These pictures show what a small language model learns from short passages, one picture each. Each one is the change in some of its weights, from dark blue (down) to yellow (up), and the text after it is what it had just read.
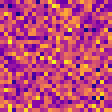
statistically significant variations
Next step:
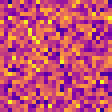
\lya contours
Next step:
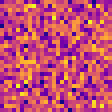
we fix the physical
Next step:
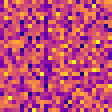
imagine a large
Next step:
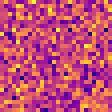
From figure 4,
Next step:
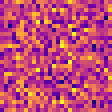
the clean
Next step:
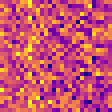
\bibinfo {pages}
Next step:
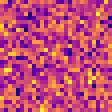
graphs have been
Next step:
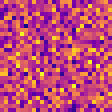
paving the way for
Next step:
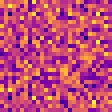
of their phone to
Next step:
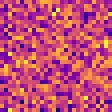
sensing experiments,
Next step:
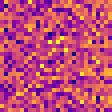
given model, and
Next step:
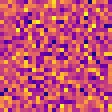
by Herbert
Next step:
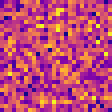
the best performances.
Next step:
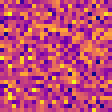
approach even at temperatures much
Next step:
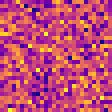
a low-density
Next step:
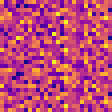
function, $\exp
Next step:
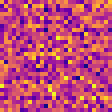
different search regions are
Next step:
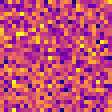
thick methane
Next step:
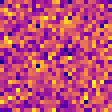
chain magnon
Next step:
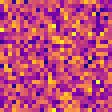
excitation widths are
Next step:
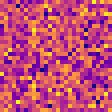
contains four terms:
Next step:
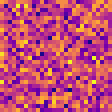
Phys. Rev.} A
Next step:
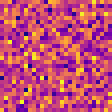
uncertainties associated to observed
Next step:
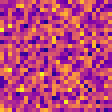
responses are
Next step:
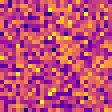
attempts have
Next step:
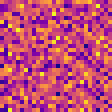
feeding two
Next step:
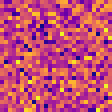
for a scalable set
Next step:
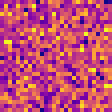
five parameters of the
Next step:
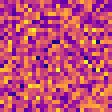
of boundary effects by the
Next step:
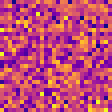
oscillations increase and their
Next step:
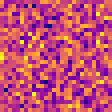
In segment 4,
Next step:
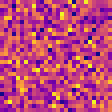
the same as the upper
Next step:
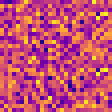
to be larger for a
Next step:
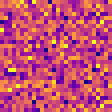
are passed to
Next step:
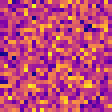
primary traversal computes
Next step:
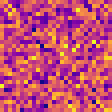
fits are obtained from
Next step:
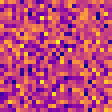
position in the detector
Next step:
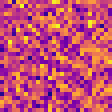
an outflow. This
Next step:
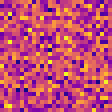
maximum error $\vert
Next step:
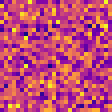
distinction between two types
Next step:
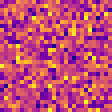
and two burning
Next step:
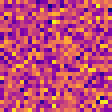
lower branch, while
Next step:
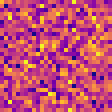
accuracy. The number
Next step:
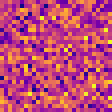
they can be used to
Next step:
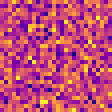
training step. This results
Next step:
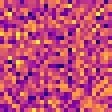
agents act as
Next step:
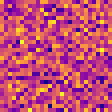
CDF and D0
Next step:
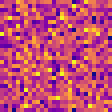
the onset of the
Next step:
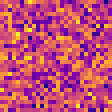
SBM models with increasing
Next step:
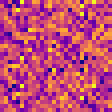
can still read a
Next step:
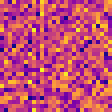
directs users to
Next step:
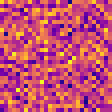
cMpc$. This
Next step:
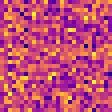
claims a
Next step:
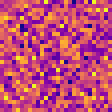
be the next big
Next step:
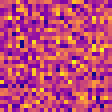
the increase of the time
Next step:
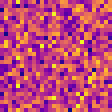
first part of the
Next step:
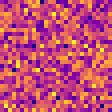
asymmetries it has
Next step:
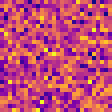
large bandwidths.
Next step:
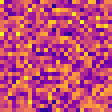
of VPN and
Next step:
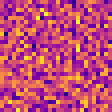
in SFT, and
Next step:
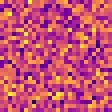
power constraint on a
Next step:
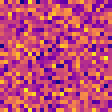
represent the total number of
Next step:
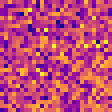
is limited. This means
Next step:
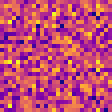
channel is defined as
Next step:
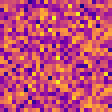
important cross sections.
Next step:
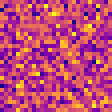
of the sky,
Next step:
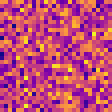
capability of the
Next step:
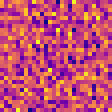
to be in a long
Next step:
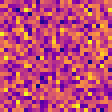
Apart from the
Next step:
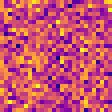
\pi \gamma$,
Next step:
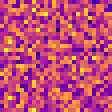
without directly modifying
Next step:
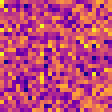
decrease). An increase
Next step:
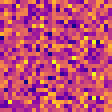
fluid system. The next
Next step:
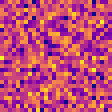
these parameters are shown in
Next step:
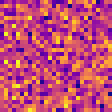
the polar-slot
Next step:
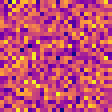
jets identified in
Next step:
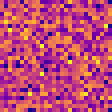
which is the direct sum
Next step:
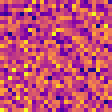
frame is assumed to
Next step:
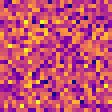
\over 6} x
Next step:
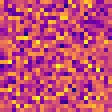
and considered as the
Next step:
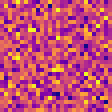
mapped loop around
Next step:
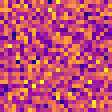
the final redox
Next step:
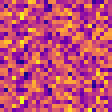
power law relationship between
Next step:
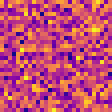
to thermalization of the
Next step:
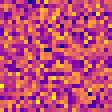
and some are introduced.
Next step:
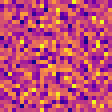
physics. The experimental
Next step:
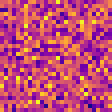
of services that are
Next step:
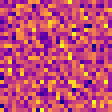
the lepton data
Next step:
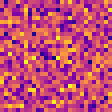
Taking into account
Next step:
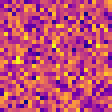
rotating D3
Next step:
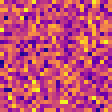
polarizations are restricted
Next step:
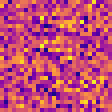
M1 CPU.
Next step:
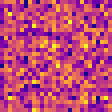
majority component.
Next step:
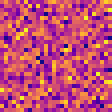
spectra each (Table
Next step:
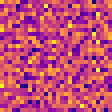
at larger scale than
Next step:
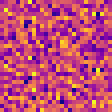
the jet symmetry axis,
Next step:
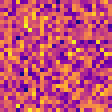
be expected that observations of
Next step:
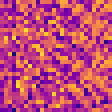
of Science and the
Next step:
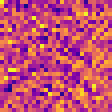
detail). We define the
